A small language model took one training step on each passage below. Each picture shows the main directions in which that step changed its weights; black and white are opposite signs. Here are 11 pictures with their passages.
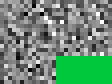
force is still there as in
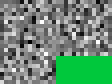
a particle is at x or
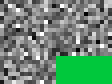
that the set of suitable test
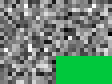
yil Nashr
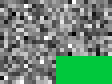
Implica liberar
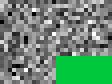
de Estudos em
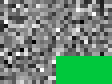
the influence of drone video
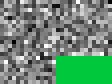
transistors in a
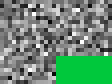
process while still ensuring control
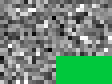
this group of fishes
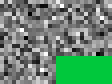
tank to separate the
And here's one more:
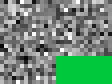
Comitato organizzativo
